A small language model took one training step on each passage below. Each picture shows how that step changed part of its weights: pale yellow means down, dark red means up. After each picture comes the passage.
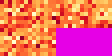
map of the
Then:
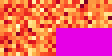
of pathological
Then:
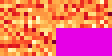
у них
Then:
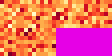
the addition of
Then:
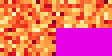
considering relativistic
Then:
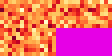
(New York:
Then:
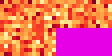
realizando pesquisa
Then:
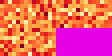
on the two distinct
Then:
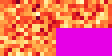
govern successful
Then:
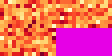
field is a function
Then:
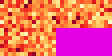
of value provided by
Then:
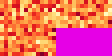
IS structures is
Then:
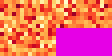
на основе
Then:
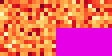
and characterized by a
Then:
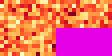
va radif
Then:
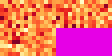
ASS vor
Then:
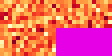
addition, numerical resolution
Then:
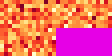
the Grassmann
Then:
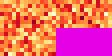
in relation to the
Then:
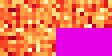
інновацій у
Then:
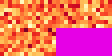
this study analyzed
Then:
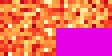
depicted in
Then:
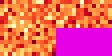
ular faoliyatida
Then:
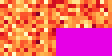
was still able to
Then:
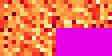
à retração
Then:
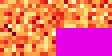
time independently for
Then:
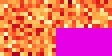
has a lower
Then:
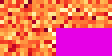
of the matrix
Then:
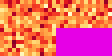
behind the
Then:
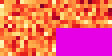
Pan, and
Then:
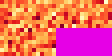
independent of time
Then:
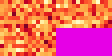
Psychology. –
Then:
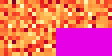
has the form
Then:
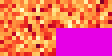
que proponemos
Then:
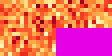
part, men are
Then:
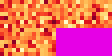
estética como
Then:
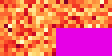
to improve the image
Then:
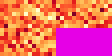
Maxwell made the
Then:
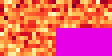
va moliyaviy
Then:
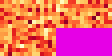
weights each
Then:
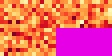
CLGRs and
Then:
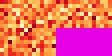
elements of the spin
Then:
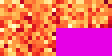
influencer sur
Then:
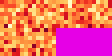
to a given constant
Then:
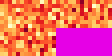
die Forschung
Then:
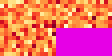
the analysis carried out
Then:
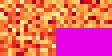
velocity, we may
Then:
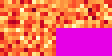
approach can be used
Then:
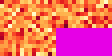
the starburst
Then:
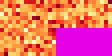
we have made the
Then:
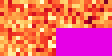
transformiert die
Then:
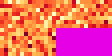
methods do not
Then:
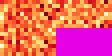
clustering and power
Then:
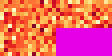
programming algorithm,
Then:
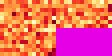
men echter
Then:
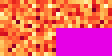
del bien y del
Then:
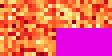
it is due to
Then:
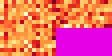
fluid rest frame is
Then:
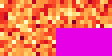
means that the
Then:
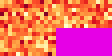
dielectric transition
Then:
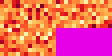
stellar parameters and properties
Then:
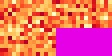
extra texture
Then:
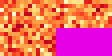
not to a temporal
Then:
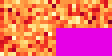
de substitution
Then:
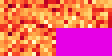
d is the distance
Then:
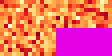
to 90 seconds
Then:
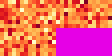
distributions of the final
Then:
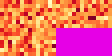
one of them to
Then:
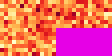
non-trivial consistent
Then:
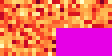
CI4 e
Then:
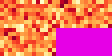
АГ в
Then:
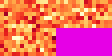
decay directly through
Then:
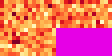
A análise
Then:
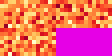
time in the reference
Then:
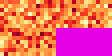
communications and
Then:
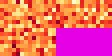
terms can be
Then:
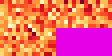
die sich hieraus
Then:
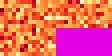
central role in
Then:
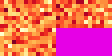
Pareto quality
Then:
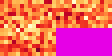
dari suatu
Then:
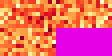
with the broader
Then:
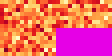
at different polarities
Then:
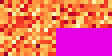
All of the
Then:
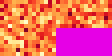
across it.
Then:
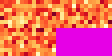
de, ben de
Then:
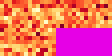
balancing and
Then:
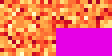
the magnitudes
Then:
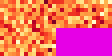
fato de que
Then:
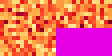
una sentencia,
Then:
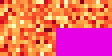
ularning davlat
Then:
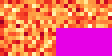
can omit the
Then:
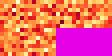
connected gives us
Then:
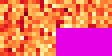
filling with highly
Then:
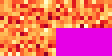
residual backgrounds
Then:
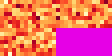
capture position, which
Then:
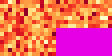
realizing topological
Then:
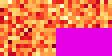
a classification of
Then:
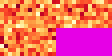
va tarbiyaviy
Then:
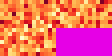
é o material que
